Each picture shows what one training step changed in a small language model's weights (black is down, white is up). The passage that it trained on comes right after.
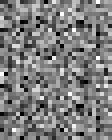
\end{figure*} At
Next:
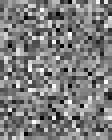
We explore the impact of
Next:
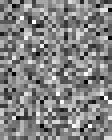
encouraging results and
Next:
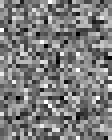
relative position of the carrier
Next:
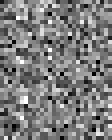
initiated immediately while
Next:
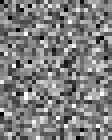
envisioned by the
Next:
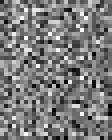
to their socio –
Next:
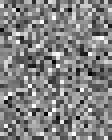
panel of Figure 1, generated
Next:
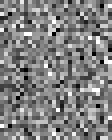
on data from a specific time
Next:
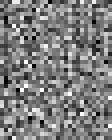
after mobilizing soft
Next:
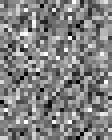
\] The \Sc
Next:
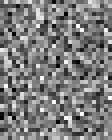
whether there is evidence from the
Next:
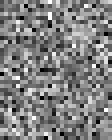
spin. For the square
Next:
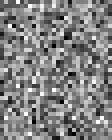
the Bible itself provided
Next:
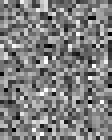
management decision-making.
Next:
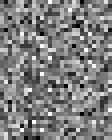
\item Finally, we
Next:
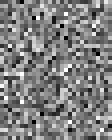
of kidney disease
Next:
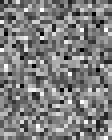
was there an apparent
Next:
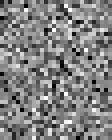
from the \={X}
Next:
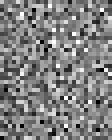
Left and right
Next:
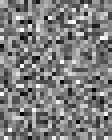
number of slipped
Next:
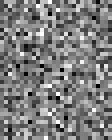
a balanced essential amino
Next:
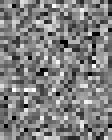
properties. The spray
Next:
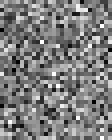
discrete proper-time evolution
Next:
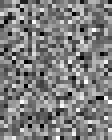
found to be faster and
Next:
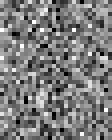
search strategies] One natural question
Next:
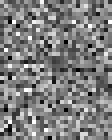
gap score was generated by
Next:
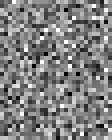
of Moldova and
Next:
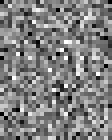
performed with an extreme learning
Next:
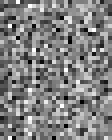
the fits to the
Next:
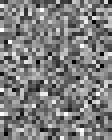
Field Structure method of
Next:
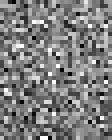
coefficients simply
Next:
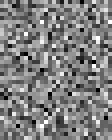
analysis. Additionally,
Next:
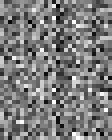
National Health Commission of
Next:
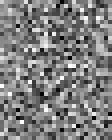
A pain scale measures a
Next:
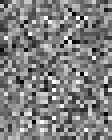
investors look at
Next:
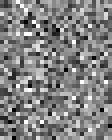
that the order of the limit
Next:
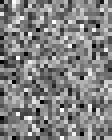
for the case when the
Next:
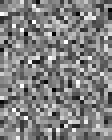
performed the worst on
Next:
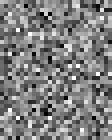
the SAARC's
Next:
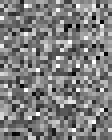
off-diagonal matrix
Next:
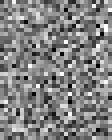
of Thyroid
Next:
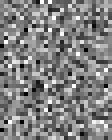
result of control, deviations
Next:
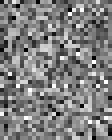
you at the time of
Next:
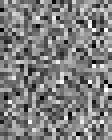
case, while lines with the
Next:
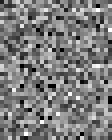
it, claiming
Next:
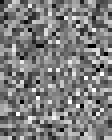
at the intersection point.
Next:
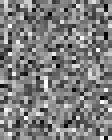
mean-field theory or in
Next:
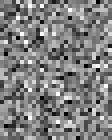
buckling transition.
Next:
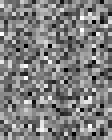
M : Methodology So
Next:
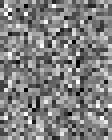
E., Barger
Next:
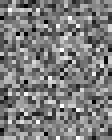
- waste concrete and
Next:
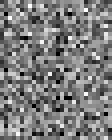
nodal diameter and
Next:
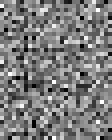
upon reasonable request
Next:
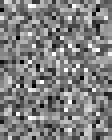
slows down the shape
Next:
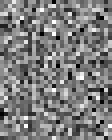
belong to either class
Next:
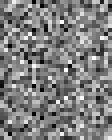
we can then compare to
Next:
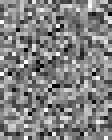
As these dimensions increase,
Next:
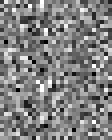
a role in these regions.
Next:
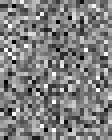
works of literary
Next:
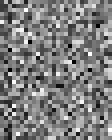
is that even with suppressed
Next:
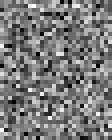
A start send the data
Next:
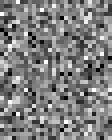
to exploit the information
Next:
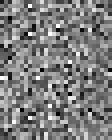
are able to respond more
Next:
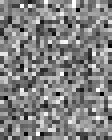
stack typing.
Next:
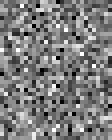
affect their behavior. Authors
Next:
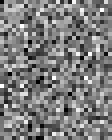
In our work, we will
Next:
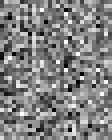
added to the growth
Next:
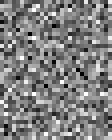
we denominate
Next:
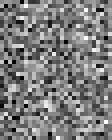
endotherm started at
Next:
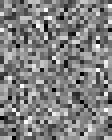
contained information on the
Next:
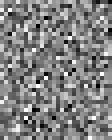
Heffner {\it
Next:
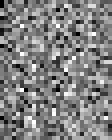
from the center of rotation of
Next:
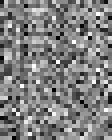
commented on the
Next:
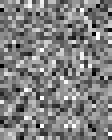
coherence lengths
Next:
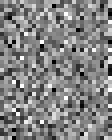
four runs on the
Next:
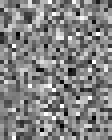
think intense
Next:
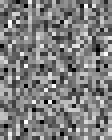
ethanol (30
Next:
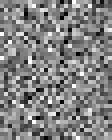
AI laboratory implement
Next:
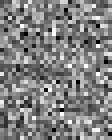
of artificial spin
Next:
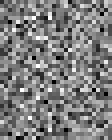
compressed with selected threshold
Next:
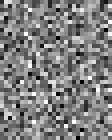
Cleaned flowers
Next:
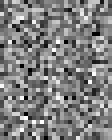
to LFH,
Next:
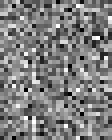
be useful to have techniques for
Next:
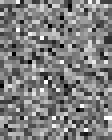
valued the assistance
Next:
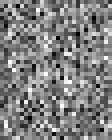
water into open bodies
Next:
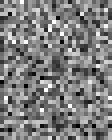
on these considerations was
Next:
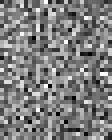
in industry during their
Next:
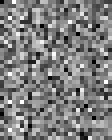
in people of any age,
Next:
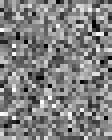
time lapse for one
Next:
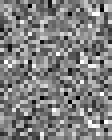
are produced by illumination
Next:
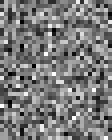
serving IRS is given
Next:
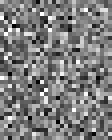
parameter $\rho$ is determined
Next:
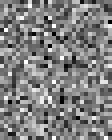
large-scale survey of
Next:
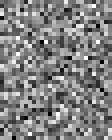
of the People*
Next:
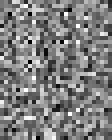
to encourage educators
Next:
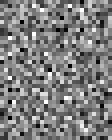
This brings us to
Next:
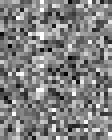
investigated the formation of main
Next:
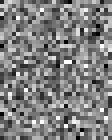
SG-3 followed
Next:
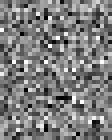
Group (n =
